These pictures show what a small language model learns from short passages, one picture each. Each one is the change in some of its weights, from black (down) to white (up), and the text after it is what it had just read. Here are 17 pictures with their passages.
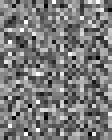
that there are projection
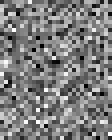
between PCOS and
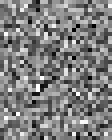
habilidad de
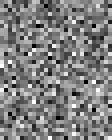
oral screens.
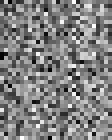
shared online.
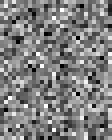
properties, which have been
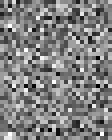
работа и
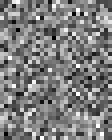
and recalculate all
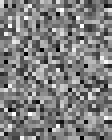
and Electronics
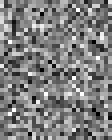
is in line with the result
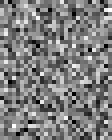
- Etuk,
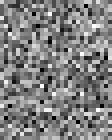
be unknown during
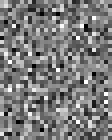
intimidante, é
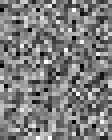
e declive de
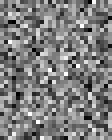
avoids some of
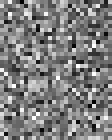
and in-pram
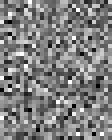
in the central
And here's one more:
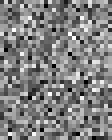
no IFAM.
